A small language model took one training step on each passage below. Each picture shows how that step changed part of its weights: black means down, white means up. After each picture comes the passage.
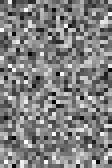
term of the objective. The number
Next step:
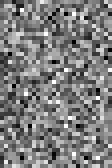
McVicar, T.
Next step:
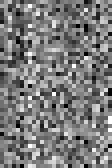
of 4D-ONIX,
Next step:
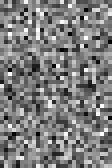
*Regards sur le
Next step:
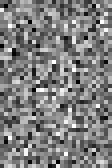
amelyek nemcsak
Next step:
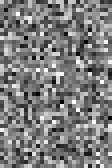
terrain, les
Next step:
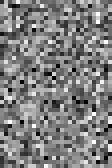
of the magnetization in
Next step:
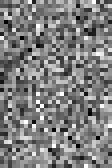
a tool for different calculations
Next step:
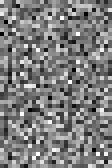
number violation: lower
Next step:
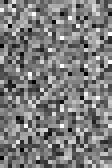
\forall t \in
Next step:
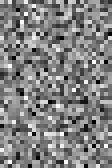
is \begin{equation}
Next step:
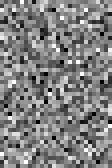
assume thermality of the
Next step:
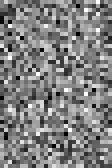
may guide future research
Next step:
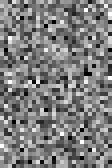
World Health
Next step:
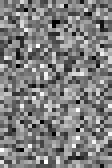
PFDHA is also to
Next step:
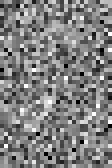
the D-Wave results
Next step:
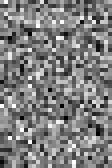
suggests that a
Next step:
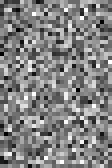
as the first-day
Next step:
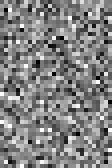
wetting transitions and
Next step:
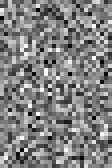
freely) and lowest level of
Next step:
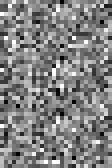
contribution: {\boldmath
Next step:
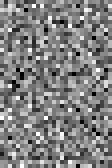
patterns, and gain,
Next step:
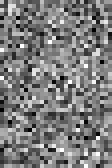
ini didesain
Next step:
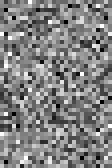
Jacobian determinant of
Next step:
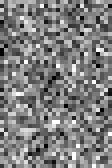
NUMBER 24
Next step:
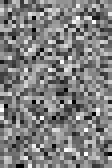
of mean score, it can
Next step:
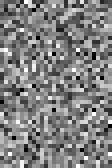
μm on the sample,
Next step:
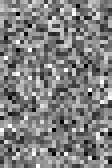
circular buffers to
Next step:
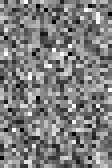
all statically reachable
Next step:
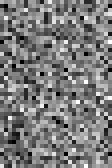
Ibnu Umar
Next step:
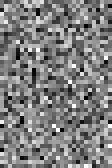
bands. The QCP
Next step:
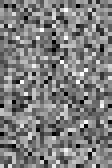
PhD, доц.,
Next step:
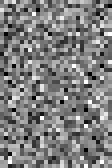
lirik qahramon
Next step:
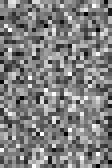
infinite evaluation
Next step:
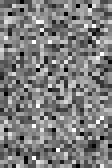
olib kelishi
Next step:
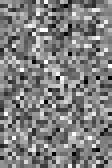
existing of these two
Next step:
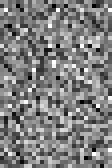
stress, emotsional
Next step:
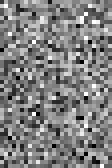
symmetric jet
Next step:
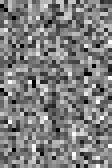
Medical & Health
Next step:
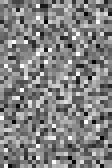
predefined review process
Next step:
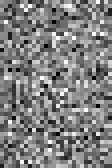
so'z va iboralar
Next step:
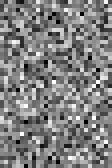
systems with the lowest total
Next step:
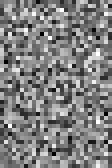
some way in order to
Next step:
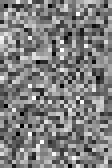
encountered under a
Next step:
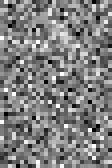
common barrier to
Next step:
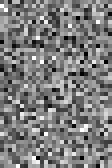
Fig 11: Transition
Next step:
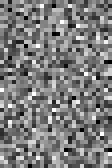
Availability Statement The
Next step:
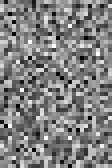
compound is soluble in
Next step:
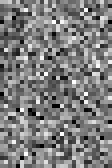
SG, AK, and
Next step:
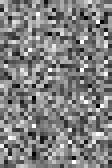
method of multi-scale
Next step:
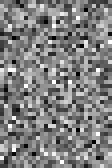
Angle E of N
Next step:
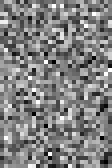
The goal of the investigation is
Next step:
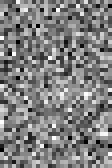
full solar disk line
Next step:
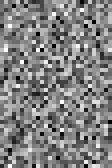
competitions, materials
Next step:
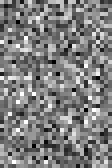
made highly effective through the
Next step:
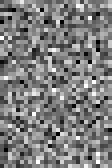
oluvchi talabalar
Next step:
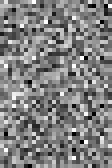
of non-woven
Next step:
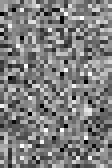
qiyin yoki
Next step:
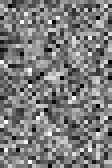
95-5 PZT under
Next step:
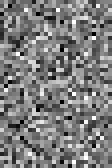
функции: -
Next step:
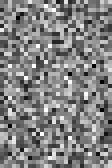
was evaluated both in
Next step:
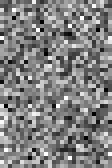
software may be dependent
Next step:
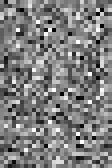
har uch yilda
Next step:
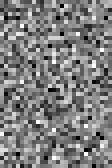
print literacy with
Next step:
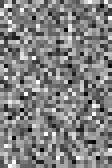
and technology [16].
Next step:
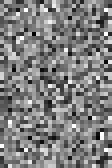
0$ to replace $du
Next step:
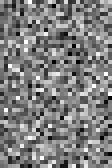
mean the side of
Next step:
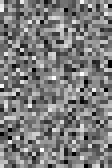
Figures 1 and 2. When
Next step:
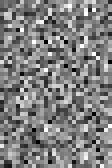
the level of everyday
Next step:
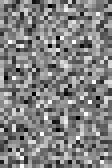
process. Case studies are
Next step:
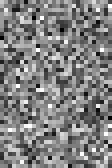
the same inward null
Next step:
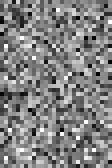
LHCb, we
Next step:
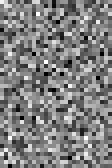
approach to overcome these
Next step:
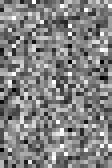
when the entangling
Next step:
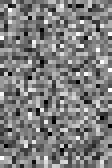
Xumora Ikrom
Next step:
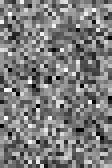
réduction des taux
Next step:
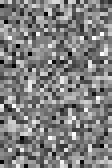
shows that our derived model
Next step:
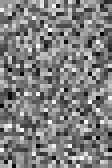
valuations. For $d
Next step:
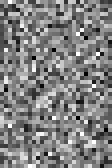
and implementation of the
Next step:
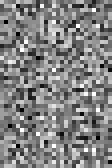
$m \times n $ real
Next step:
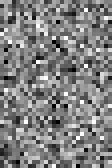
DC resistivity vs
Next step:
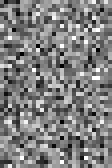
jarayonining eng
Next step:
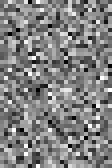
data and materials All data
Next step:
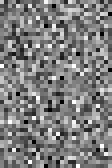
¹, Zainab
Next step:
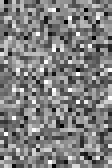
Finalizamos este
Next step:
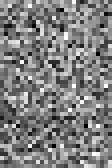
good word of mouth
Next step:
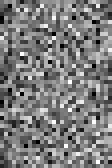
absoluta e
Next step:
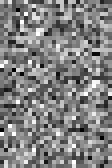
is that the maximum
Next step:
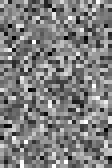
are the foreign prose
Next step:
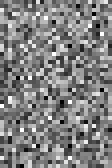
entail that there is no longer
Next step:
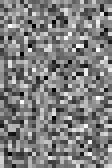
level. Edition year
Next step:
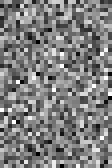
the state becomes:
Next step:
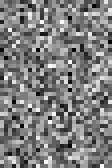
reducing inflammatory
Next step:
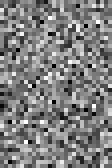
content and organization to a
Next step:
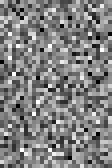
introduced in Section
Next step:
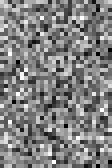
$n$ were calculated using the
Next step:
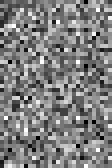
has a lip... indicating the
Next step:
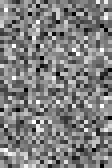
Results of Analysed
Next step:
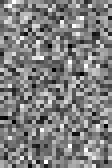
are more photoexcited
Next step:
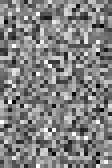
findings to be valid for
